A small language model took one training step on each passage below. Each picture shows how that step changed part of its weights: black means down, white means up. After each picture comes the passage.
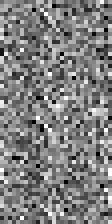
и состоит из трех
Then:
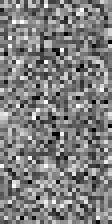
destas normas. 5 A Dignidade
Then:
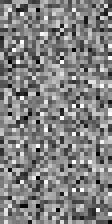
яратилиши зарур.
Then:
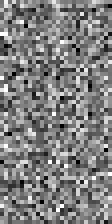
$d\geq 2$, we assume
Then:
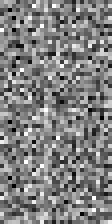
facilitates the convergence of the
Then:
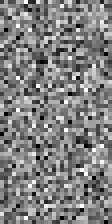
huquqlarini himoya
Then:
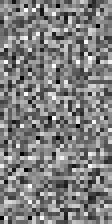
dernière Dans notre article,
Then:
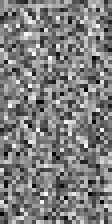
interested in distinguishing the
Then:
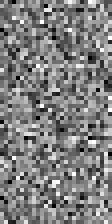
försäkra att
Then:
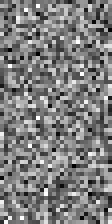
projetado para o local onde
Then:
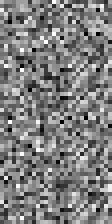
expresses $f$ in terms of $\widetilde
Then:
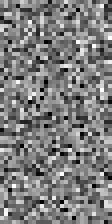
suppose $\sP\neq (0)$.
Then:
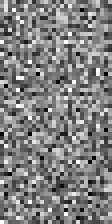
Sanskrit tilini,
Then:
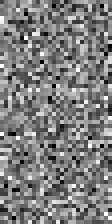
$t=\pi$. The observables are
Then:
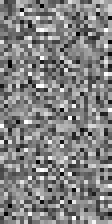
Путем регулирования
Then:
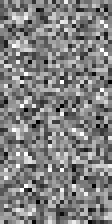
- ming — cheksizlik
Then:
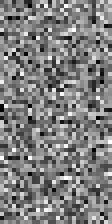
is $\mathbb Q$-factorial,
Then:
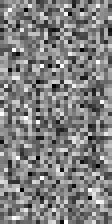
parameter. This definition is taken from
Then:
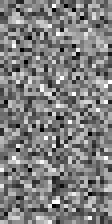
the choice of a double-six
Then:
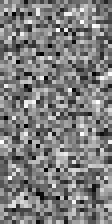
(Here we are abusing notation by
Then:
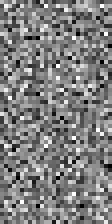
bosim darajasi turlicha
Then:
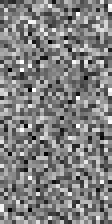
de sus resultados (primera
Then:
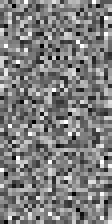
the observation error satisfies $\eta \sim
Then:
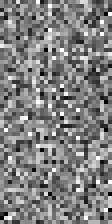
in his thesis \cite[Problem
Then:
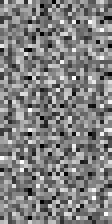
іноземних студентів,
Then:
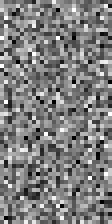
automorphisms of ${\cal D}$
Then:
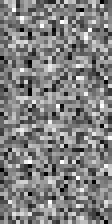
urug‘idan olingan
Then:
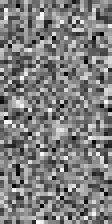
in particular to the continuum-sized
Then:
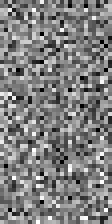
Theorem \ref{Theorem-Ext}. We
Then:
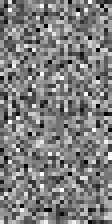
(1949), a desigualdade
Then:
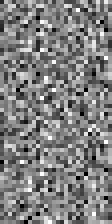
com, per exemple, la
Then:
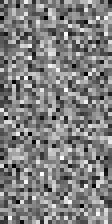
sosyal ortamda rezil
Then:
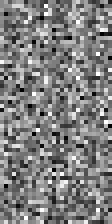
and $\mathfrak{G}^*$ have fundamental
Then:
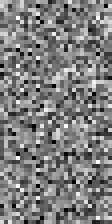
y volumen en figuras y
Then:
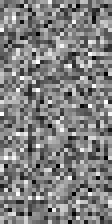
про недостатній
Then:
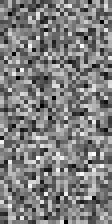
also found nontrivial subgroups in
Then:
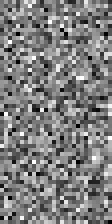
\cap\cdots\cap J_m,
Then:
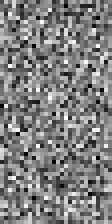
Sciences, Senior Research
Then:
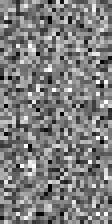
Lie superalgebras with Cartan matrix generated
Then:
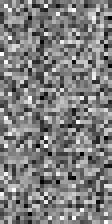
bu bilan u 2–3 marta yoki
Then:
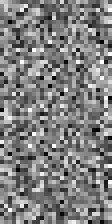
widely studied, (see for example
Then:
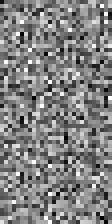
shuningdek, Fors
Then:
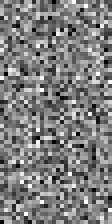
time variable in our proof. Denote
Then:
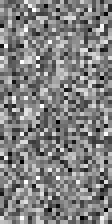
consequence of Theorem \ref{MT},
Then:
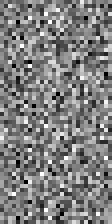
“*Algumas estampas
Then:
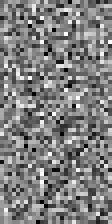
Hence there is a function $\til{f}
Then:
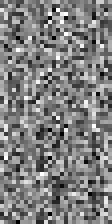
of all real-valued continuous linear functionals
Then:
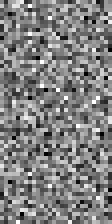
decisório (Tett,
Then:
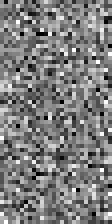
що кожна настільна
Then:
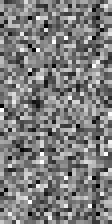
connected to tire 2 on the LMP
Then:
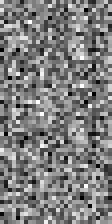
have chosen here a particular matching
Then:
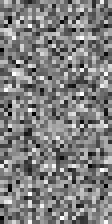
yoki talabani passiv
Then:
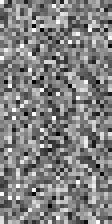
in n.* 1) peut alors
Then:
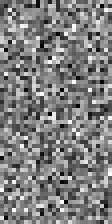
any path of length $1$ or
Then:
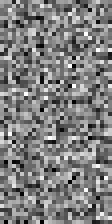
o no en un determinado tipo de
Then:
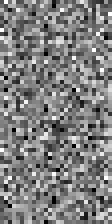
cone function with bounded radius for each
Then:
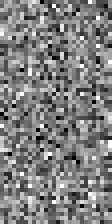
equivalence we can (and will) always
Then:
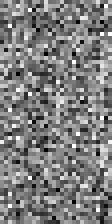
So both $P'$ and $P''$
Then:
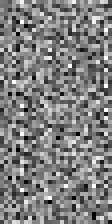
USO DEL LáSER,
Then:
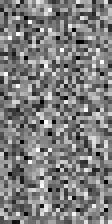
is to stabilize a known target
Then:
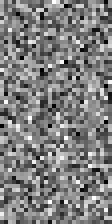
an admissible order $\xi$, whose existence
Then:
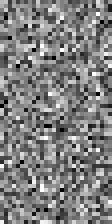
(2008) menyatakan
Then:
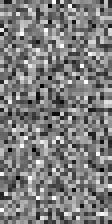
поражения печени и
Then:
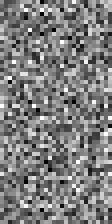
of dimension $n$. In order to count
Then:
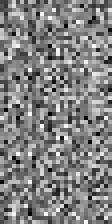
45 Apartarse de la
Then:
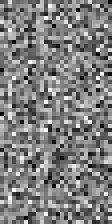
de setembro de 2024.
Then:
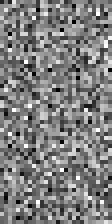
\address{Dipartimento di
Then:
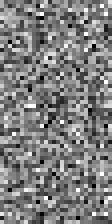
class. For $f = r-1$
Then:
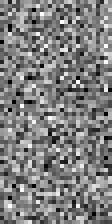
EO, Alabdulwahab
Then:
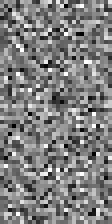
solution of the following differential equation with fractional
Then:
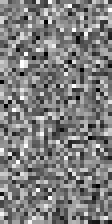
of characteristic zero (\cite[Corollary
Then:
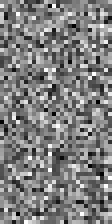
this is derived from a low rank
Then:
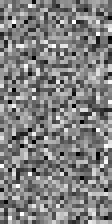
beradi. Elektron ta'lim
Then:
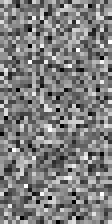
be equal to $\var(f_1)$,
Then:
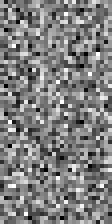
van de bekendste technieken
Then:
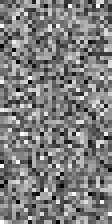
balki tafakkur,
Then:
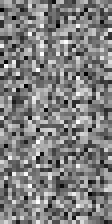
trecerea frontierei.
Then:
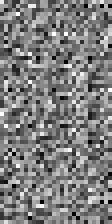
posets and $<2^\omega$
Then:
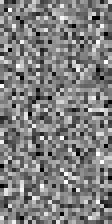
и PM10 (б) за
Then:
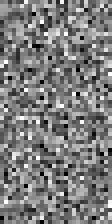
examples, we emphasize that random variables
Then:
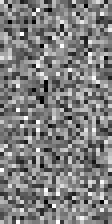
percepción de profesionales
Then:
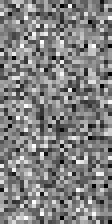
Г.Ергашевалар ҳам
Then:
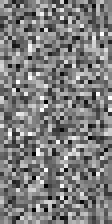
Higher education and science in
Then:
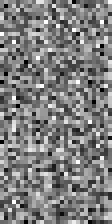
a comprender las motivaciones de
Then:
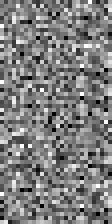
ro'yxati: 1.
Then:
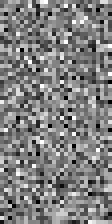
йил 12 январдаги
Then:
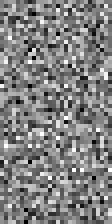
preschool age, the child's
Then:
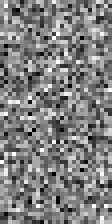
the support of $\chi$ we deduce
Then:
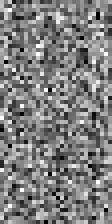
discretized in space by the
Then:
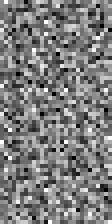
$\Z$-rank and of finite
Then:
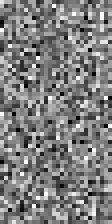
change the overall picture. For
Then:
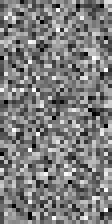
we introduce another smooth partition of
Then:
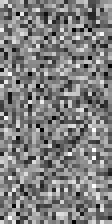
Até Quando? ⁵ Do
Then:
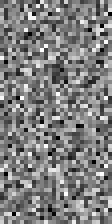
of (\ref{pentcomb}) the
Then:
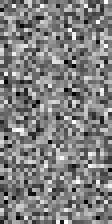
problema de exclusión
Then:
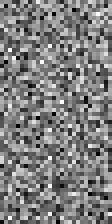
Las Flores y Luis
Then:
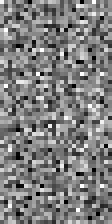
again, the proof is the same than the one
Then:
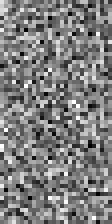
its degeneracy means that the map
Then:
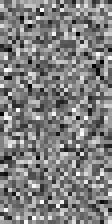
$\omega\in{\mathcal B}$. If
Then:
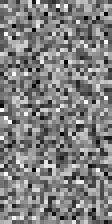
sifatida ishlaydi.
